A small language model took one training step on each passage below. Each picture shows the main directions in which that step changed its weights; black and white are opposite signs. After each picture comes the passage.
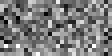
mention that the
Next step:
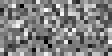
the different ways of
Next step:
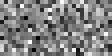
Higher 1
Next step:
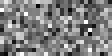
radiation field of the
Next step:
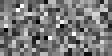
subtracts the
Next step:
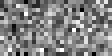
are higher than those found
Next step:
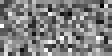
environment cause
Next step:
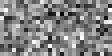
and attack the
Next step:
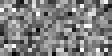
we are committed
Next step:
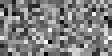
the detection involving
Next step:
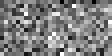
(see Fig.~1
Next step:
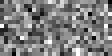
until M27.
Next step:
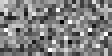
in the total energy
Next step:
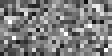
it is the amount
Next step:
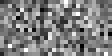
top panel
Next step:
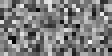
gases etc.
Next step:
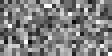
a perfect
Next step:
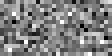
it is natural
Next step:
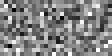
further by examining
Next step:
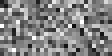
i k \mu
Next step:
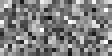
excel to be
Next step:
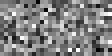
environment. The
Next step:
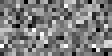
genuine and
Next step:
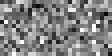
neutral organic
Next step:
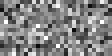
seen at longer
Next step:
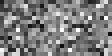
to understand the emission
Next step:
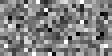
density is high. As
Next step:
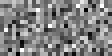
and $\p4n
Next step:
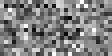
coupler as we
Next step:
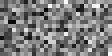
development for One
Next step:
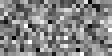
This dryer
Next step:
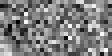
than for black
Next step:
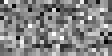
and advising
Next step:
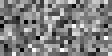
behind is that
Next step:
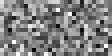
to the role of
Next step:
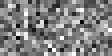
j, and k all
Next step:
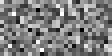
the circle
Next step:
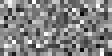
loss Table 3 shows the
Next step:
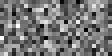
most Ancient
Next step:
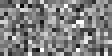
We then develop a
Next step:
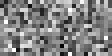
Department of
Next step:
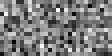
the possible link between
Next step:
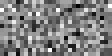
grains hit
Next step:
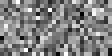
6) Earth
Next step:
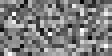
are robust to
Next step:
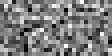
achieved using
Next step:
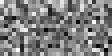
from the fermion
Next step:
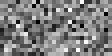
to be strong enough
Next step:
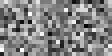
function of particle mass
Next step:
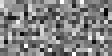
in to the human
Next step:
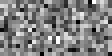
In the tables,
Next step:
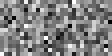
spread across the
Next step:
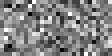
and texture of
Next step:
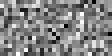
these levels.
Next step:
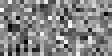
suggesting a
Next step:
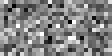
model k . This
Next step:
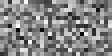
Resolution decides
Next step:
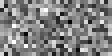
been suggested that
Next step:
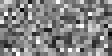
as CMB
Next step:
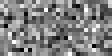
in other works.
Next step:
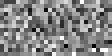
plane, and Figure
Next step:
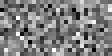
Sports and
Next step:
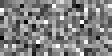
12 months
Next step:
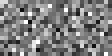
403 collected
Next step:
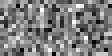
The authors would also
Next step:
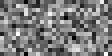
are different among
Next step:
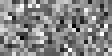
uniform strain
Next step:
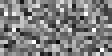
the LSTF
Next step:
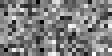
we use. The
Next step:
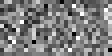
(Page et
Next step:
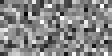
in straight and
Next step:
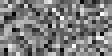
is also important for students
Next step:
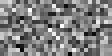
capture from cement
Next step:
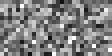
inclusion into the University
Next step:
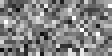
superiority of
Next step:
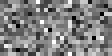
so that Eqn.
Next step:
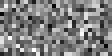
proportion of
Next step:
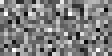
a possibility
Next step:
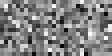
learned will allow
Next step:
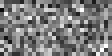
distributed control
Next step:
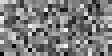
to June of
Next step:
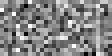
able to scale
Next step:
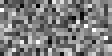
core consists of
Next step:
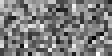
to the BIS
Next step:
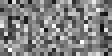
tensors on the
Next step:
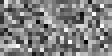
at 20 percent of
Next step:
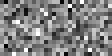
gives outputs
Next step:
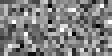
sub-steps to
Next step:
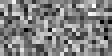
the coefficients
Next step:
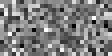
the first and second
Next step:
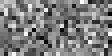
contribution of the
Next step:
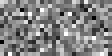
5 The double
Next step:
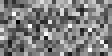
evidence of
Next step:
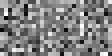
as a function of
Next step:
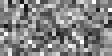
numerically approximated
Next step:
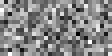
quantum Monte
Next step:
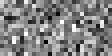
of the $N$
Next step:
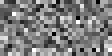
and composite
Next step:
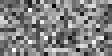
where several
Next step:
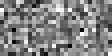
the Dark web
